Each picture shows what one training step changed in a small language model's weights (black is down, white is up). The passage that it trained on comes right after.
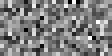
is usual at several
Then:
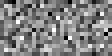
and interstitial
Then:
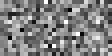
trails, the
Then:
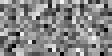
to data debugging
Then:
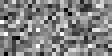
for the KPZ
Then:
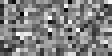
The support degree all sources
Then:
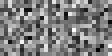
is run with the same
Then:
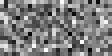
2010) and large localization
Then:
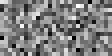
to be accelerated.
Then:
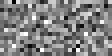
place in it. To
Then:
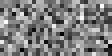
of Science and Technology
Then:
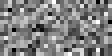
in Economics were
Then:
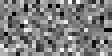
use of selective
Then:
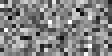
powerful state of
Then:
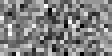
skin diseases and used
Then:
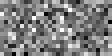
indicating a phase comparable to
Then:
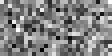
chosen by the same user
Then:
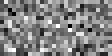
option for clinical practice.
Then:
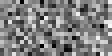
that identifies the type
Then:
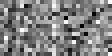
activity, meaning that the
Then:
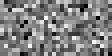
being is God
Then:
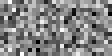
adapting content taking into
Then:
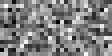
the phase space region of
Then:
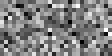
the HHL algorithm
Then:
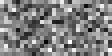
allowing it to fully
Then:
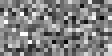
of weights. By
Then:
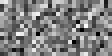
to obtain the desired
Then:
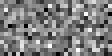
S. Fluence
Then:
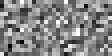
into union with
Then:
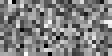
various factors that contribute to
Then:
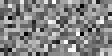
social system, economic
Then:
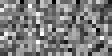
{Tr A \
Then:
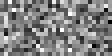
or with defects of
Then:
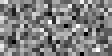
used it to praise
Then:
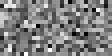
run on a single block
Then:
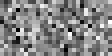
most enjoyable
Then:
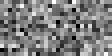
the eigenstates are generally
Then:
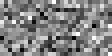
Based on the obtained
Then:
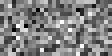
surface layer of steel
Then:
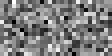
Damage (%
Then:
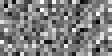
proposed and discussed in
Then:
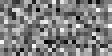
and shifted to lower
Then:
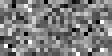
vibrational and
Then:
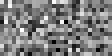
moving detector. Therefore,
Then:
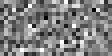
small tunnel junctions using
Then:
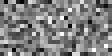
flow nasal
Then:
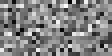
theater at San
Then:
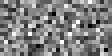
U-Net network.
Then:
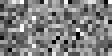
rarely seen at
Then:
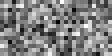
the cumulative
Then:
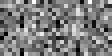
Several works have been
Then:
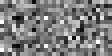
accuracy is 100%;
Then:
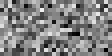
associated with decline in
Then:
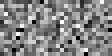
we understand the concept of
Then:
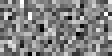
an integrated industry in developed
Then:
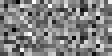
is the youth
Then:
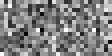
rotation threshold, then the
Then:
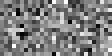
via Noether symmetry technique
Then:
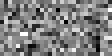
complexity of core components.
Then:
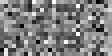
defined and how quantities are
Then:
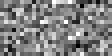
and helps the health care
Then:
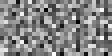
of the participating
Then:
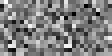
moderate to highly charged particles
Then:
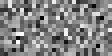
is nearly the same above
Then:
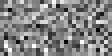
in the market through creating
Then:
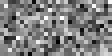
like charges repel and
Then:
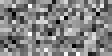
implicit force control algorithms
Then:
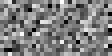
lead to repeated violations
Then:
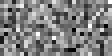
the global processes which give
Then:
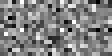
a new **component
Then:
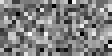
random observations, with most
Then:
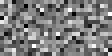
supporting the development of national
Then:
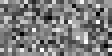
Artificial Intelligence
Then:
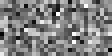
financial support from the
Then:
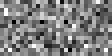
45 controversial
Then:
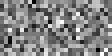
of DL and provides a
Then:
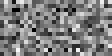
field data. There are
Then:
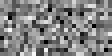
fish, as well
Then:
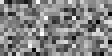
Achieving an
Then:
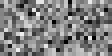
observed IceCube
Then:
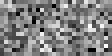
maximum at the origin for
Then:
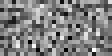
labeled. In the
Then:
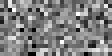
spatial query execution
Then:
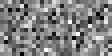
Thus, the focal
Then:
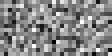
the available offers in the
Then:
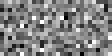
fed through a
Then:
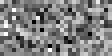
statistics for the final dataset
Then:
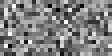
vital organs such
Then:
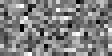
\rightarrow 1$ and
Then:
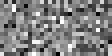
extract 2.5
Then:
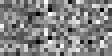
Prognosis through
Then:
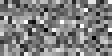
World Health Organization
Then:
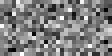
instrumental in identifying
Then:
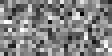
redox effect of
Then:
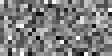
medical devices can be affected
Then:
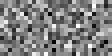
of mesons created in
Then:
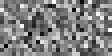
our scenario is capable
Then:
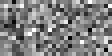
the saddle point
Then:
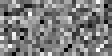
group \ll monoid
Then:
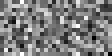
chemical reactions and different
